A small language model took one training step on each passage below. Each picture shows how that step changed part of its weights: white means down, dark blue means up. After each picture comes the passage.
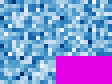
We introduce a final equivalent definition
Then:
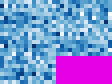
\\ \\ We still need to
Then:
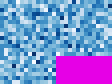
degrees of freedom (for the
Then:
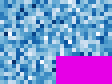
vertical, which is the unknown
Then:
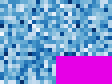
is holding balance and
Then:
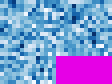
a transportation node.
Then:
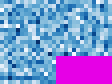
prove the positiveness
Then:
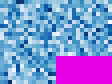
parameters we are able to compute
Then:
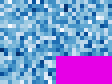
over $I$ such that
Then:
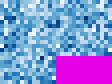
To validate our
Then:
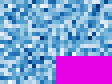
above $\mu_n$
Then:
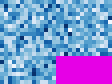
spaces, Kronecker
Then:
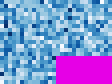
L'id\'ee est
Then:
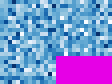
denote respectively the Haar measures
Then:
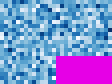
same way, we are able
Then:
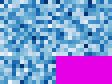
K $ of $ \Omega
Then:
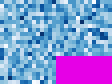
more we argue by
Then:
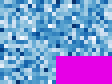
row and $j$-th
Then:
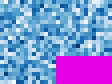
to the axes. We
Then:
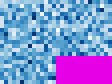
open $\Omega'\subset
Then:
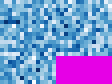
not represent a significant portion
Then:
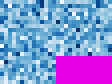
The following result is a finite
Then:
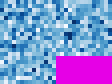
This too satisfies the three properties
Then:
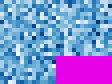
if the edge is orientation
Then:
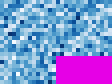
a new combinatorial characterization of all
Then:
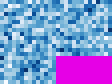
be a parameter. Then
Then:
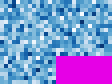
T]$, firstly, using
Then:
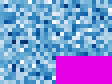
happening parallel. Each
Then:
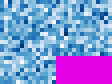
a sequential process of
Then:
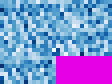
Therefore by using the equality
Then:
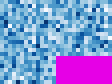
of finite geodesics starting at
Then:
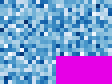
and uniqueness criterion in complete metric
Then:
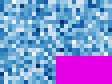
be checked for the particular distribution
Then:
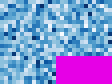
$\Pi_1$ functions
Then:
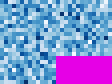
the backward-time integration
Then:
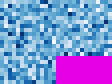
driving the equation, while
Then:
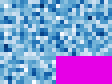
simulation results shows that for small
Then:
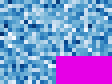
to~$\calZ$; the
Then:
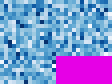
$$ is the radial limit of
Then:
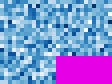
find a parametric solution of
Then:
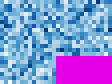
be a holomorphic function such that
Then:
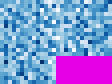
example we are going to look
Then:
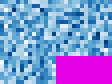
graph on $n$ vertices
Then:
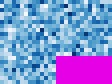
for all $N \in
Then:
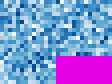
$B$ is that it
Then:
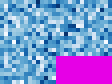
can get the following inequality:
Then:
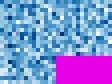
three arbitrary positive linear weights.
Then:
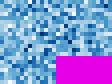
in $L \setminus
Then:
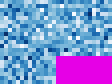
\infty$, it follows from
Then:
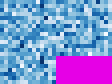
a natural property of lower
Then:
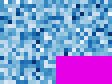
in time, that term
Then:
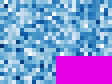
use. If that is the
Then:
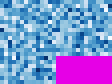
of the nodal set
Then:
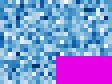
if, for some $k
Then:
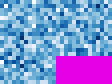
some multi-scale ideas,
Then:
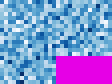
and two $\omega$
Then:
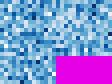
integrator in time domain
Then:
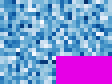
the context of quantum statistical
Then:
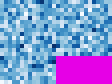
Alavi, M.
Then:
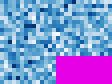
assume the diameter of the
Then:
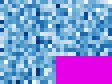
not merely of theoretical
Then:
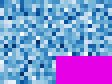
we appeal to the
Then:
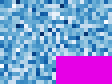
$\Upsilon$-open set
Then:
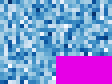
field theory is the main language
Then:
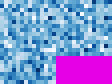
structure bears some
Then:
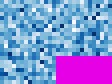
can be identified with equivalence classes
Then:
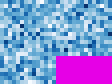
under $\sigma$, so that
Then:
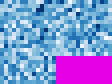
$x_2$ depending
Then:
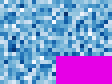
certain applications. This requirement
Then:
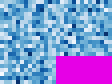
link $L_n$
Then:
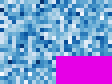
of error propagation in the test
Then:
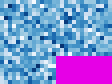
(pointing to the asymptotic
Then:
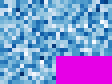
where $G$ is a
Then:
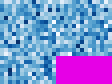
we can employ the asymptotic
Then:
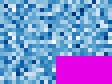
different and nonnegative, we call
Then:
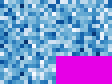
can be rewritten as a
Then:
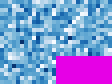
locally asymptotically stable. We have
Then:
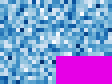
we will define a corresponding directed
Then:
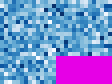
using the same arguments as used
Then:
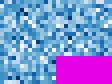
1, 1$, respectively.
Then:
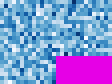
any point $b\in
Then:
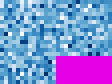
acts transitively on the unit
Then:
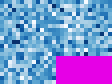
other green vertex; and no
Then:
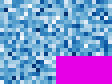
homogeneous Turing pattern of the
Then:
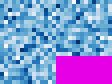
has a sound interpretation
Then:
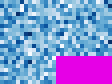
cyclically so that the
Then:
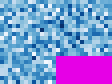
trivial rectangle module of continuity,
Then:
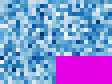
\rangle$ is finitely
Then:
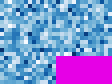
for $t \in
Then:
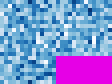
Let $f\in
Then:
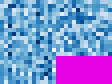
the coupling algorithm based on the
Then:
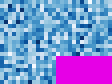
functor is fully defined when both
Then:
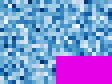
the \falg\
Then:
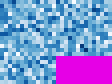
the forecast
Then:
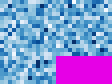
\, u_3$ varying
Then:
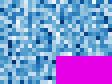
we characterize the approximation error
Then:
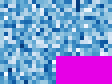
us choose the symplectic basis of
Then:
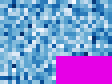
have any stability issues.
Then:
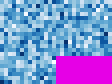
is composed with the
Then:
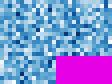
we will consider, and our
